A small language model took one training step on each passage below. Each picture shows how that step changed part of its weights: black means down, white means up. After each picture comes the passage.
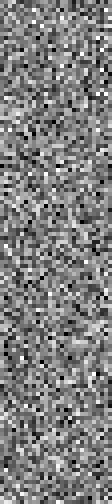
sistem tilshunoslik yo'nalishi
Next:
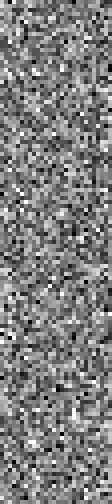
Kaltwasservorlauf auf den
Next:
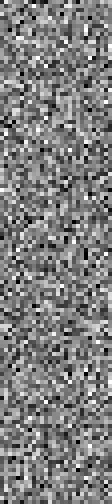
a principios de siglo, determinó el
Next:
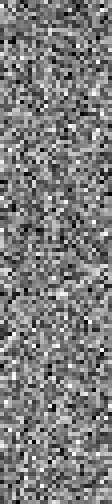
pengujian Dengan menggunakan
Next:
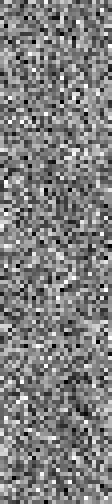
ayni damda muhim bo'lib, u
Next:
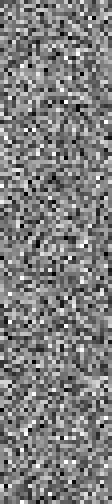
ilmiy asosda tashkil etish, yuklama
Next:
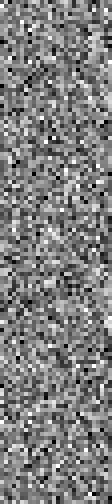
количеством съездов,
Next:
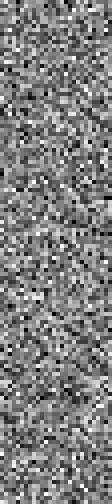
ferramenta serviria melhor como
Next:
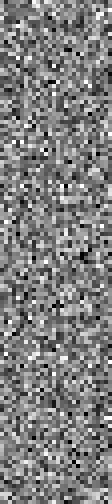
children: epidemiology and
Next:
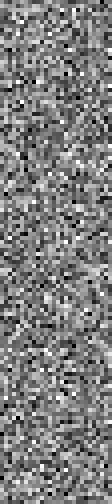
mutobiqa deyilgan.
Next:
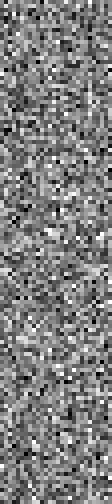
the stages of developing teachers'
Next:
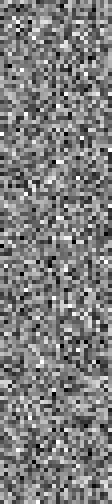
Waldfläche würden
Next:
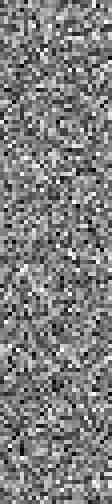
Überblick über alle
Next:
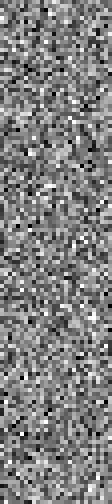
o prisma do Estado Social de**
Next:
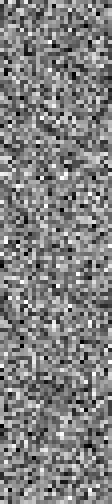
com o passar do tempo, foi se
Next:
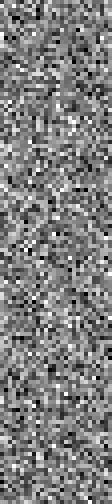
IL-17А и не надежность
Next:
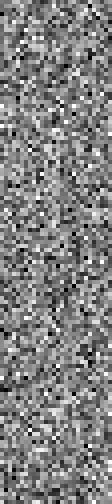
возникновения эвфемизмов
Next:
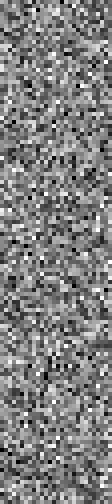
думку мали низькі
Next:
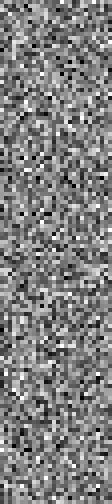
autorización y comercialización de
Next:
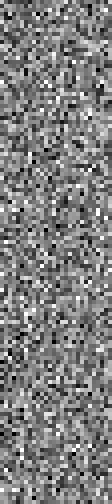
etishda shaxsga moslangan yo'nalish
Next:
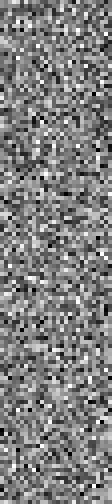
do que com seus vizinhos
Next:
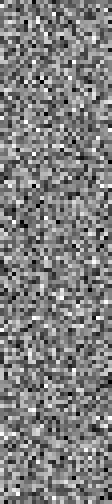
permainan yang dilakukan dengan jalan
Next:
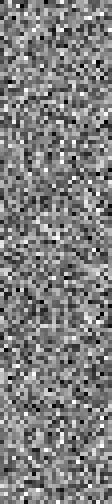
qualidade dos óvulos e do
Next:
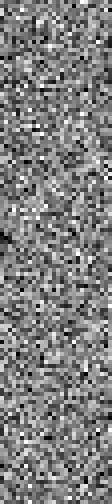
do referencial teórico, por fim
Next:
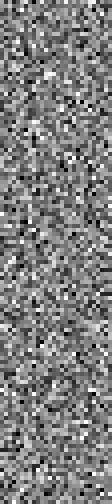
los docentes deben recibir de parte de
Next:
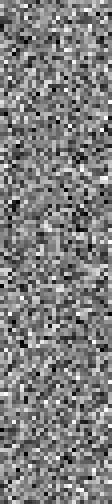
of clinical medicine vol.
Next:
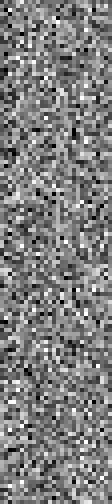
ishlash uchun 30 daqiqa vaqt
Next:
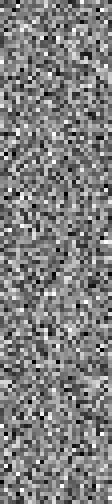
législateur marocain
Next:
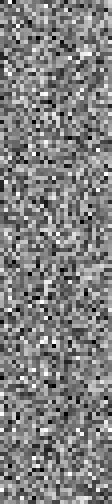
à pele da área da glabella,
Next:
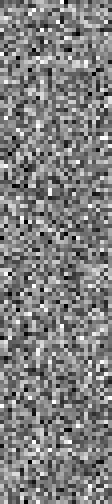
sobre *marketing* digital e como
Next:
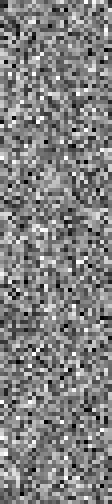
заражения растения ХВК
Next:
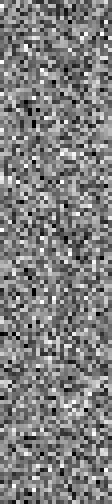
w tym także polskich
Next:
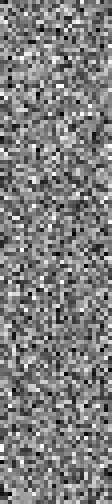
bireysel kimlik vurgulu
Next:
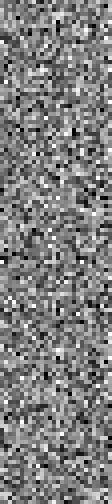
Art der Strecke) werden an die
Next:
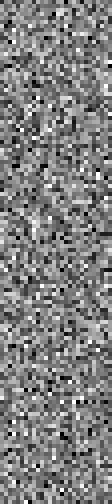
sentido, la palabra escrita es el
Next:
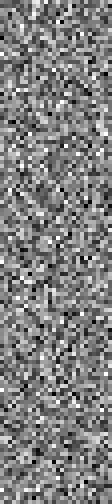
acțiune/măsură -
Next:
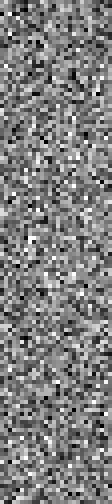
– maintaining the safe state
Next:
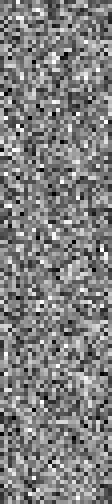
[Электронный ресурс]. –
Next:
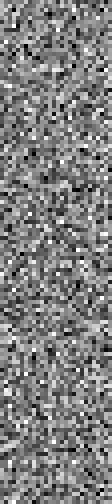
Conoció los trabajos del Louis
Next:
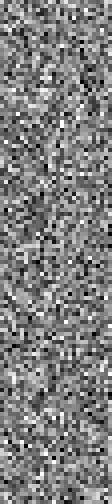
nouvelle donne. *Revue
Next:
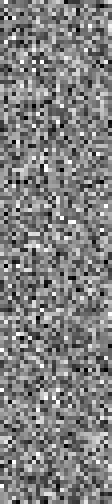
ciemnienia bulw po
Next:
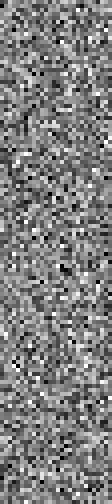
Travelling around Britain
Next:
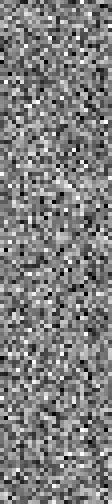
due esercizi consecutivi
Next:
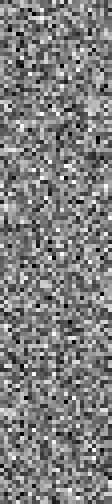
de procedimientos que describe las
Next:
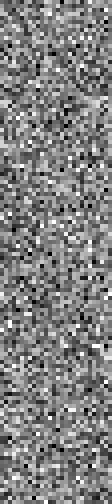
следовательно, меньшей их
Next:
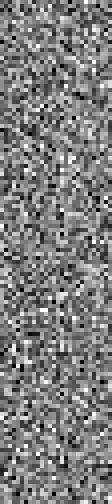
altro particolare legame lo
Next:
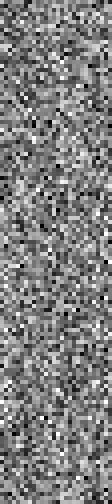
bo'lganini ko'rsatadi.
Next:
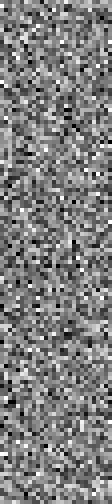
ottenkov. Tolkovyy
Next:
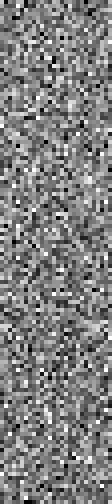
jezikovnih tehnologij
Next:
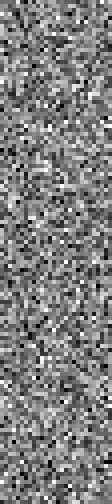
dan sejarah menjadikan karya ini
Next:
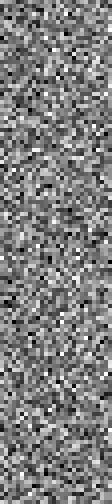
de dorință nerealizată
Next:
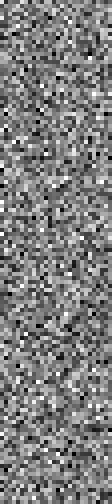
con hipoxemia tenían mayor
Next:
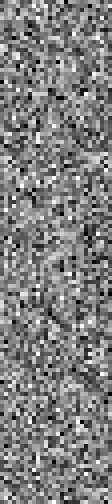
обратная связь от углов
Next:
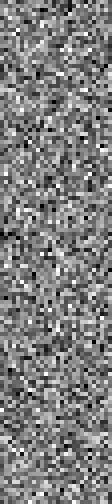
shtat advokatlar kengashidan
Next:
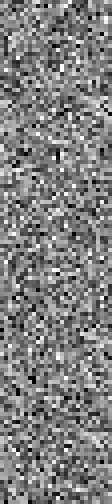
with intellectual disability. *Journal
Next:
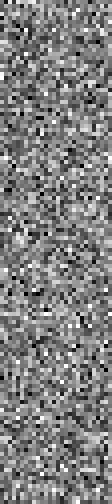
ancha yaxshilanadi. Buning
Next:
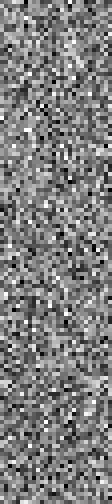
psixologiyasiga ko’ra, umuman
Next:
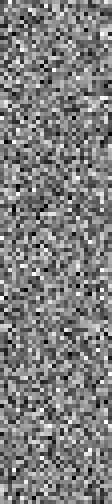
horas no auditório da
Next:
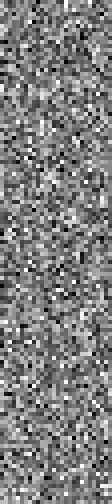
данном аспекте КДЛ
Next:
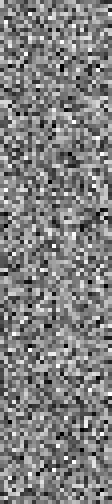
el proceso de formación profesional de la
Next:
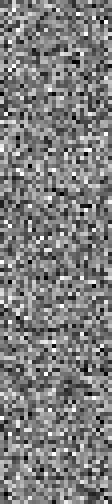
dans plusieurs sites. Pour
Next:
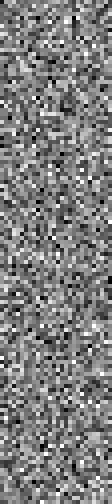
und dann verfüttert. 53
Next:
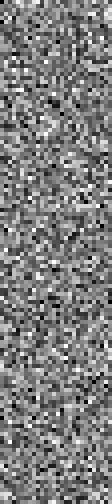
посадки [10], а также выбор
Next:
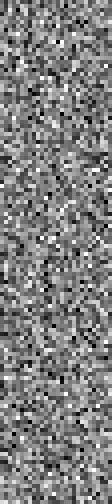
подлежит распространению
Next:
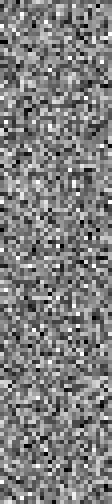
must be a misunderstanding or
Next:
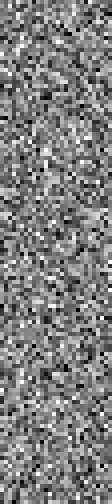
он делит общества на два
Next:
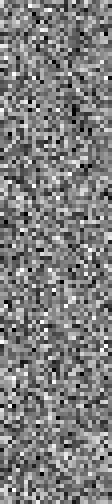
bundan Xusrav Dehlaviy,
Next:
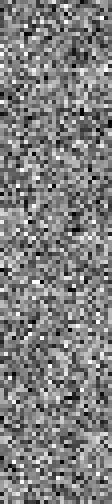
Pomeschikova, I.P.,
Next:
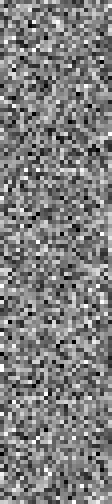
A peça foi encenada com a
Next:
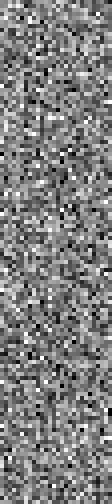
– labium) (photo by
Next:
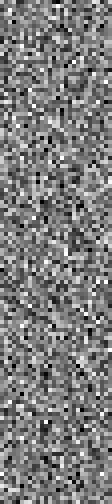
раніше частин загальної
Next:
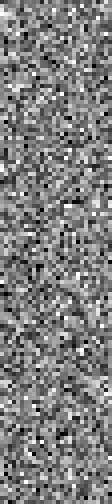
Kimyoviy texnologiya yordamida
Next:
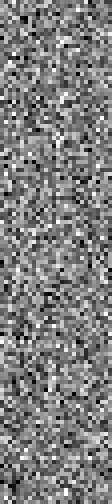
school students. Skewness
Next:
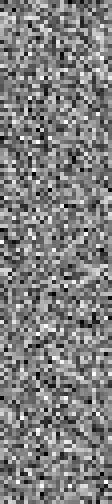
Yadgarov Akram Akbarovich
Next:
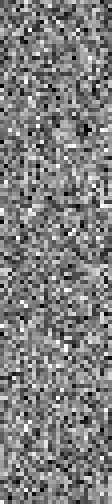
Београд 1987 (Babić,
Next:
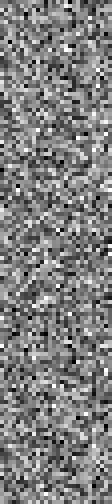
comparison, comparison,
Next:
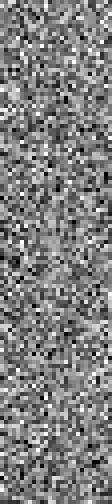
a percepção dos respondentes, São
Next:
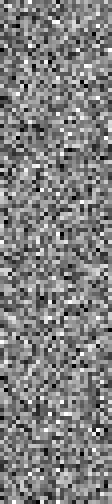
lo anterior se incluyeron
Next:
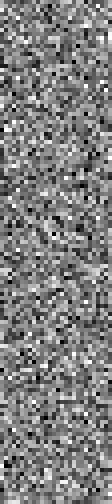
foram levantados dados relacionados a
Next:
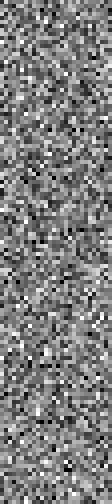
programación en estudiantes de ingeniería.
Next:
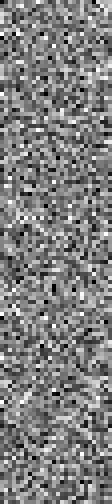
familiei să se acomodeze pentru
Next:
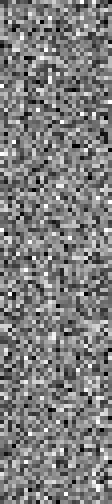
bantuan teknologi (mutu
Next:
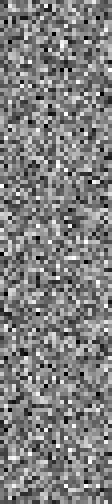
çocukların (3-6 yaş)
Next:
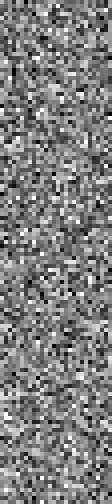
solish va hokazolar bolaning estetik
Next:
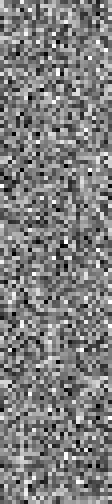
bayon qilish, uni asoslangan holda
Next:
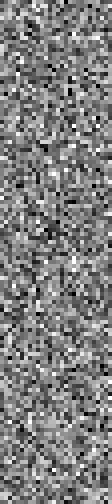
образах Ярила (бог
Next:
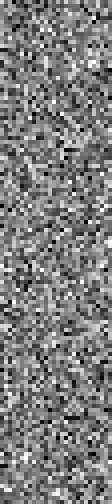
izleyici, zamanın akışına
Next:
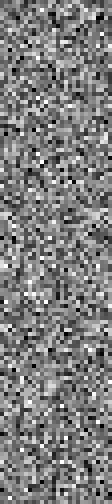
soluvchi huquqiy bazani ham
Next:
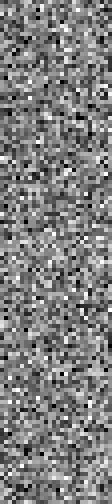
of iron for the reduction of
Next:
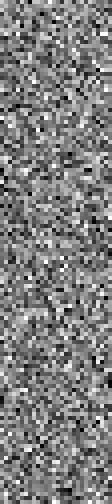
ruso de Avraamov; los
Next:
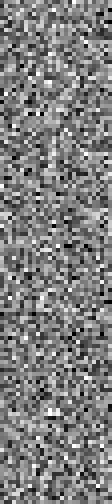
su propio conocimiento. La evaluación del aprendizaje
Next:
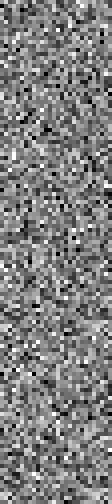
una variable numérica, en la escala
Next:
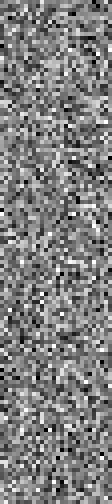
chiqarishdagi strategik resursga
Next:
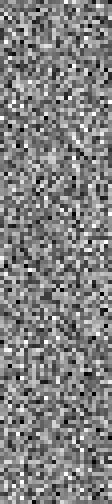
estos discursos de nostalgia
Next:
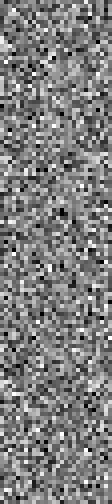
полученный таким образом
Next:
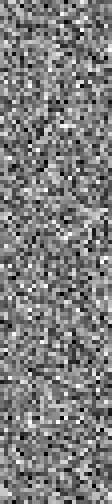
Иккинчи ўсимликни
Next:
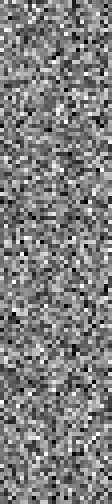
de sédimentation du résidu.
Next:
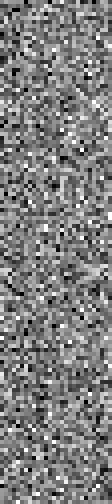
esto pueda traer problemas en algun
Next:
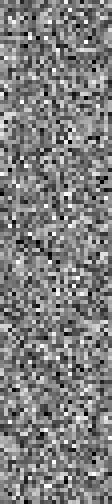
monitorizare și evaluare a
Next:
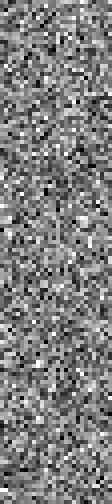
"Ayol aqlan dono,
